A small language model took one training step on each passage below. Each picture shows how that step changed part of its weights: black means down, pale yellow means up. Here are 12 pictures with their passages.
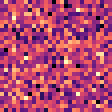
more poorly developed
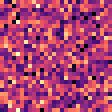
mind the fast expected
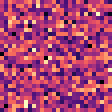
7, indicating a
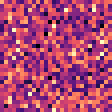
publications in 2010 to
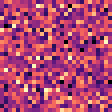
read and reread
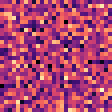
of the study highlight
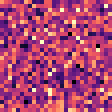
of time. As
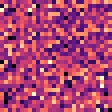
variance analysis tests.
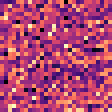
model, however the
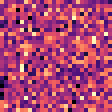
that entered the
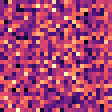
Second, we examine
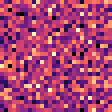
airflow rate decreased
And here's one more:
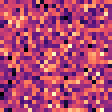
improve the agriculture business
